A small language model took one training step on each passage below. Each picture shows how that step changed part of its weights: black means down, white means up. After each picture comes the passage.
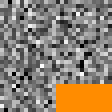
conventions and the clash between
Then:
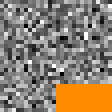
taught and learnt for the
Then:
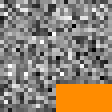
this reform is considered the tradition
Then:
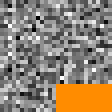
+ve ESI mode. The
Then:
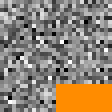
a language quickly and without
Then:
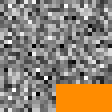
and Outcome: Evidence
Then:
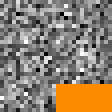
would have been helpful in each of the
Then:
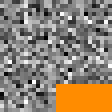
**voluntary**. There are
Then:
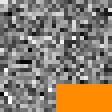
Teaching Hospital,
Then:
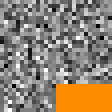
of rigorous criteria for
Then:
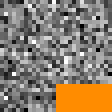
Closure (Infant
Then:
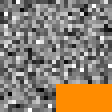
new potent tyrosinase
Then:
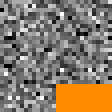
These observations explain that the water
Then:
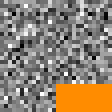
acid stains that passively
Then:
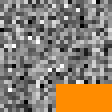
a maximum operative range of
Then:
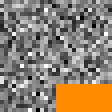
Morphology, biology,
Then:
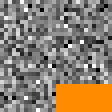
contributions, reduce authorship
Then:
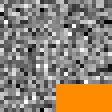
air traffic based on the data
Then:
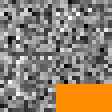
undoped brine to give a
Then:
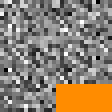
requests, invitations,
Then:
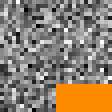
lag behind strings in their
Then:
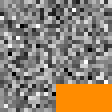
are Dynamic Source
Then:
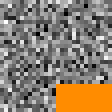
stealing transistor
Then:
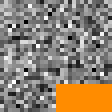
refer to reference [5]. It
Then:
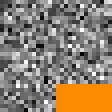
Rose spots were not observed in
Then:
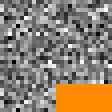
Y Y Y Assumes that
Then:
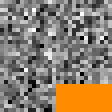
determines the prosocial
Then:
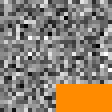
during the First Islamic
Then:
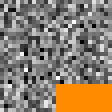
in the period from 3 to 8
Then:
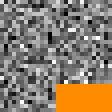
technique¹² in which the
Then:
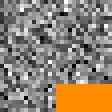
green, yellow and red
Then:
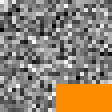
Teacher I. No respondents
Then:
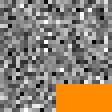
of 1893 and abolition of
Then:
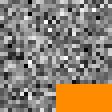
e.g. [Blake et
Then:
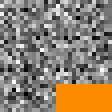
valence dimension by acoustic
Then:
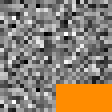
was only after the 1970's that
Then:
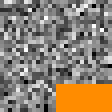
is not yet determined from first
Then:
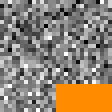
44 BC. References -
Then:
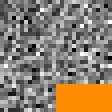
one of the reasons why
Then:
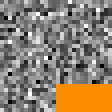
researchers from harassment in
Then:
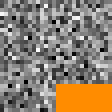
specify the number of the
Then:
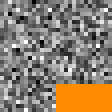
room temperature. The mould was
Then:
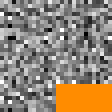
corresponded with the variability
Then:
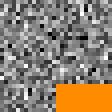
of the important factors in increasing the
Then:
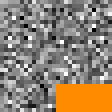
The nickel complex was analysed for
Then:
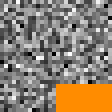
allow for their action to be observed as
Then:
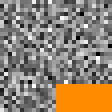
not compile out of the box.
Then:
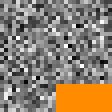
have investigated the dynamic high
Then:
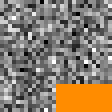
control group. The research constructs were
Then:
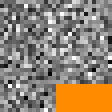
interconnected systems such as electronic
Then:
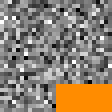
of Interest Statement: The
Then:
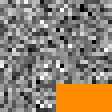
n}{\partial x} \quad
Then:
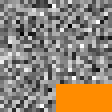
this research is also a descriptive
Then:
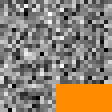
throughout the rest of the
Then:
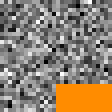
and Spousal adjustment
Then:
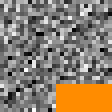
to consider the impact of its
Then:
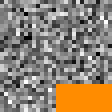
of lack of amplification,
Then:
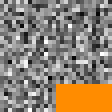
builds on previous studies which
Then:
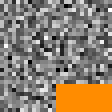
structure a discussion in order to ease
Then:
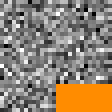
test cases and validation cases (if
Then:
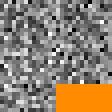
types of relationships, the
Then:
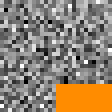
source was a QTH
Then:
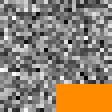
basis. One of the ways
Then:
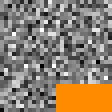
the degree Program.
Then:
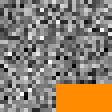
its launch in 2022,
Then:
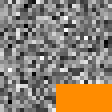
from the web interface or using a
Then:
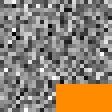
in the summer of
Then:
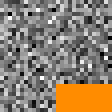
are an important factor influencing
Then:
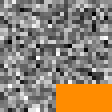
Wave mode conversion,
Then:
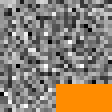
In other words, instead of
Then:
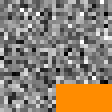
as suggested by WLF
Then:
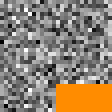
the works of secular character
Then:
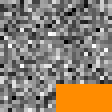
M. A. Basset, &
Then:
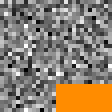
virtue of which he is set
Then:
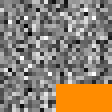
distribution in both compartments. In
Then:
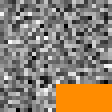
velocity (U) of
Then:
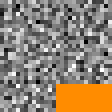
are put on earth to increase
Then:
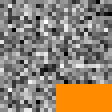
were further categorized based on these
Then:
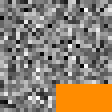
of diarrhoea.
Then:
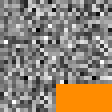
The flow orientation of short
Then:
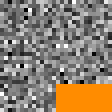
article examines the position and
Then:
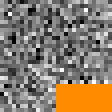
N., Schimanski,
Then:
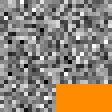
evaluates a cocured
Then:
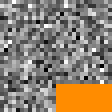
currently have a capacity of several
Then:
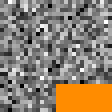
grade 4 cell loss was
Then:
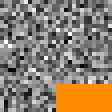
those in the Baltic region
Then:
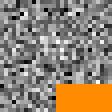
machine learning models to handle more
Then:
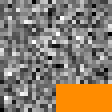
Postgraduate 18
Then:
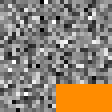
α -cadinene
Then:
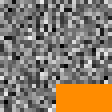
in the creation and use of
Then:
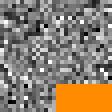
Associate Professor,
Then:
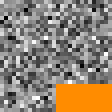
controlled by regulating the
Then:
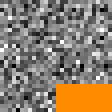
in Anambra State
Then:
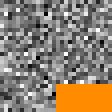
mining. The integration of
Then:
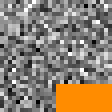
see in figure 02, suggest
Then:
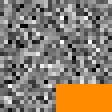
These two-empirical analyses
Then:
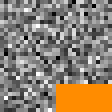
contact with the resonator influences
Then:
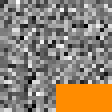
when they develop a set of exchange
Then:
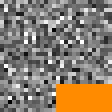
as well as, investigate the influence
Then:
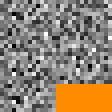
the material's strength.
